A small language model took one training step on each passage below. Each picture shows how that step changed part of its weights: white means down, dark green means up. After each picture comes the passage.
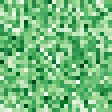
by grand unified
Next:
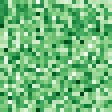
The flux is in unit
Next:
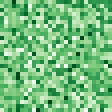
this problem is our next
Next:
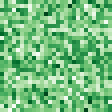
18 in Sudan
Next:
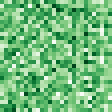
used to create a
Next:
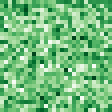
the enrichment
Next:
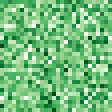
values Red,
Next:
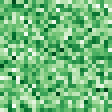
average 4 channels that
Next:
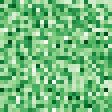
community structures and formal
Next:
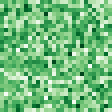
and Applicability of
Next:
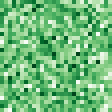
previously mentioned,
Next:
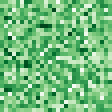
of Explosion
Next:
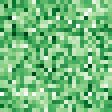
communications in
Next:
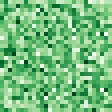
is to enable better
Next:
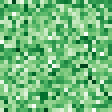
that the previous definition
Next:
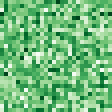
to each kernel
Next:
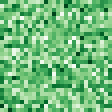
phenomenon. The
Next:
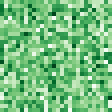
and Computation,
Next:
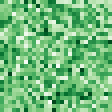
conducted within the organization
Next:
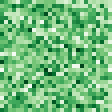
suggests it is on
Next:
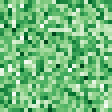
therefore foster
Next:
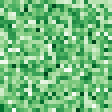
respectively. The patient
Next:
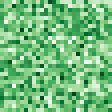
Universities for
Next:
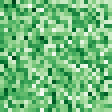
computational costs. In
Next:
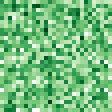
interest belongs to
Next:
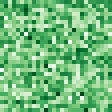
the laser
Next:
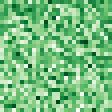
deterministic hash
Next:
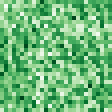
In 3GPP
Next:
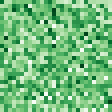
bias across seven
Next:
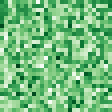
The temperature dependence of
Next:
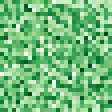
with monitoring their body weight
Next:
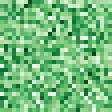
in Enugu State
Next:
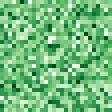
many other historical
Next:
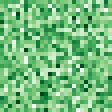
from the two and
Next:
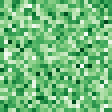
evaluate and select best
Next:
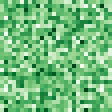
to the individual or others
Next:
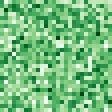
fraction at the synthesis
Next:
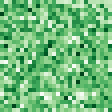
more disruptive
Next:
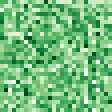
are taken into account with
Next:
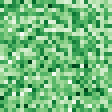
most transition probabilities between
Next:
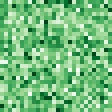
suppressions. There
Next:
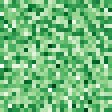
two cases in Fig.
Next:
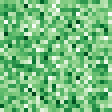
three standard deviations below
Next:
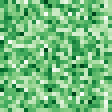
energetics and
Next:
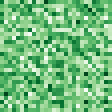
driven impurity
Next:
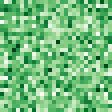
time a systematic experimental
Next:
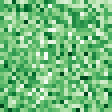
of Health considers
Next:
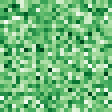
evolution starting from zero
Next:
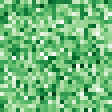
Taking a
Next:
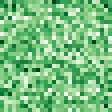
interpretation of data,
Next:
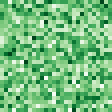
express and share
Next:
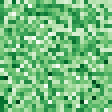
being verified).
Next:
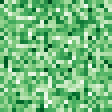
establish this report
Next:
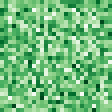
For this, teachers can
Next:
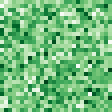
graph ({\em
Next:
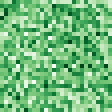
case study is assessing
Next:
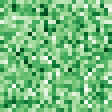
opportunities rank low
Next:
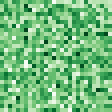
with the vision and
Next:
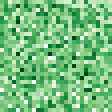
is appropriate for hold
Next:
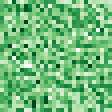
of the cations at
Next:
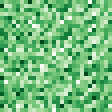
Figure 4 shows the
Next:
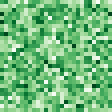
\xmark \\
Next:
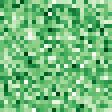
it is always possible to
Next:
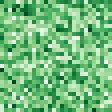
modes where each
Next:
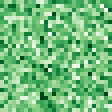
party, it
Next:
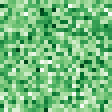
horizon as,
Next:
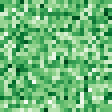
$A$ or
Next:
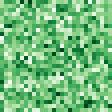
6-16 years had
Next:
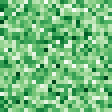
constants) which is
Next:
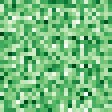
integer number of every
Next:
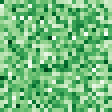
sensitive flux detection.
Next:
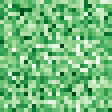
- National institutions for
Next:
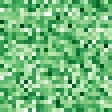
Planet density
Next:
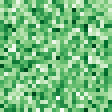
a Poisson
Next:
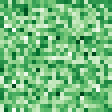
the present knowledge of
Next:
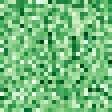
*even in the
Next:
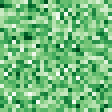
and dialyzed
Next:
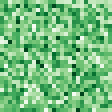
is an internal vertex
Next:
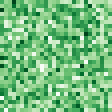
our analysis reveals a
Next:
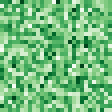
pointed out that
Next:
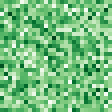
mass matrix, assuming
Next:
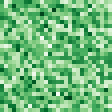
experiments. The examples
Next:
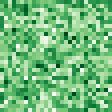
the image, was
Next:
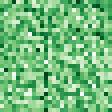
So Va Fo
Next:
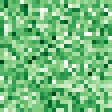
experiments, such as the
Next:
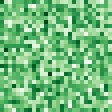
grows larger with increasing
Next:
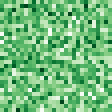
whose audiences
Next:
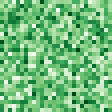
and h_0
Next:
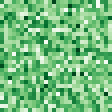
heat recuperator where
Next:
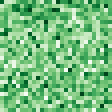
genetic strains
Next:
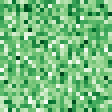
of Schmidt
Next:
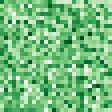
gives an outlook
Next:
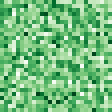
could be seemed as
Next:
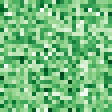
volatile tax
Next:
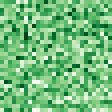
model to break down images
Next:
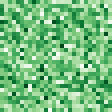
secret networks of
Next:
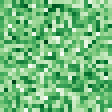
we studied the phase transition
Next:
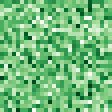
with at least one frequency
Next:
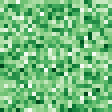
solution having strength of 10
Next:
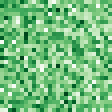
which it generates a
